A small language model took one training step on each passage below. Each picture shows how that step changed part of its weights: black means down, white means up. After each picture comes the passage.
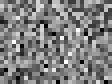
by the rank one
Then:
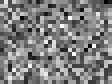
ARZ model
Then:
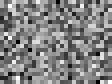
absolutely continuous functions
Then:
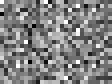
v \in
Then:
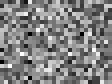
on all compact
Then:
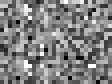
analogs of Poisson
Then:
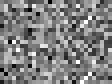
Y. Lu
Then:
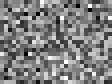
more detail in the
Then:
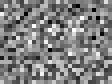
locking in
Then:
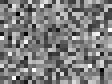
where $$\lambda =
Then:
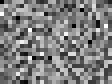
and nodes on the
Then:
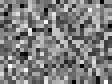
and $i$
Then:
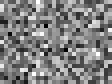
from below by
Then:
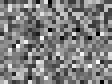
$\sigma <
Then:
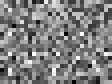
of the ideal
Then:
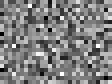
found to be zero
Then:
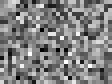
By that time,
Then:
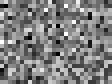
the equality holds
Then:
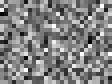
$a$ to
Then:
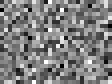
can equally be
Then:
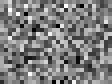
is the identity;
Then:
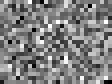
As we will
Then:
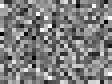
\\ \nonumber
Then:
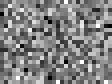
we introduce the notion
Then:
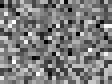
We make explicit use
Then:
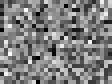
field extension enters
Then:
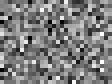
estimator to
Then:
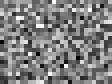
a correspondence between
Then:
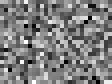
induced from RD
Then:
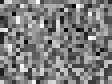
an analogue of
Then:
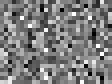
$\mathcal D=
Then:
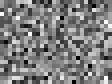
(c) and
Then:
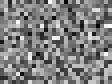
we need a more
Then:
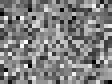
uniquely constructed by
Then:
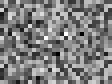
the definitions of
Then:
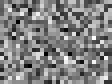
radius was shown
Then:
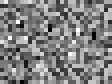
generalizes as
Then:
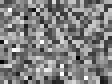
$$ for all
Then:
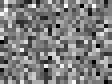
to prove the law
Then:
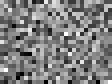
of both solutions and
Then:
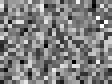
$\psi$ with
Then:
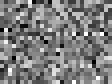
and the diagonal method
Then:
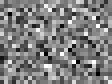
covered by
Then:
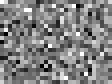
answer this
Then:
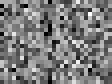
1$, where
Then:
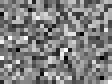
they are as
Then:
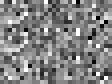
\quad \forall
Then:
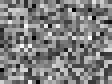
a convex curve,
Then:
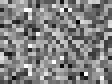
subgroups of
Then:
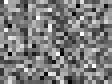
quote their lemma
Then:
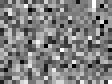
$\beta$ small
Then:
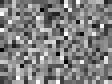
The following result gives
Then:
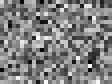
denote a smooth,
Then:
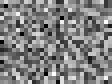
it follows that
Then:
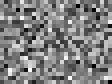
computing the
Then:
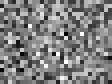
that the only possible
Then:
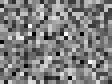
that the two obvious
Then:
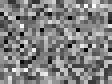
BIM in
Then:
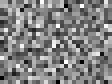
the following result is
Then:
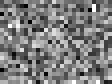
of a nontrivial
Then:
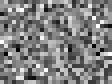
no two edges in
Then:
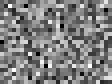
a finite dimensional
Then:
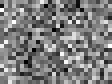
the inequality \[ |
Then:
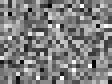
has a lift
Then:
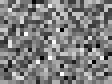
is available in the
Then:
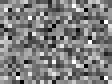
closure.'' This
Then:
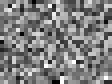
it is sufficient to
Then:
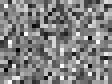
time (in the
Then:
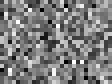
The study of the
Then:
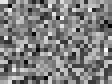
(i) is
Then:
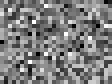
or odd as a
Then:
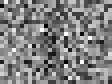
shows that \[
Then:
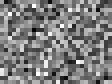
is fundamental.
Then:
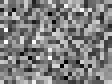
inequality problem, normal
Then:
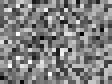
terms are:
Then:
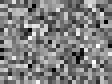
produce curve parts
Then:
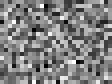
is an inner
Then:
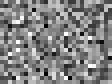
implies that if
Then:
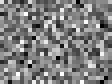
for a $z
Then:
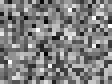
everything, by
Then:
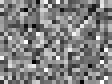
$m \in
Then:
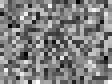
To classify
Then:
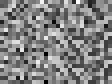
follows from Proposition
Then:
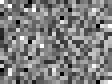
approximate the
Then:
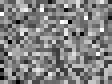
these covers.
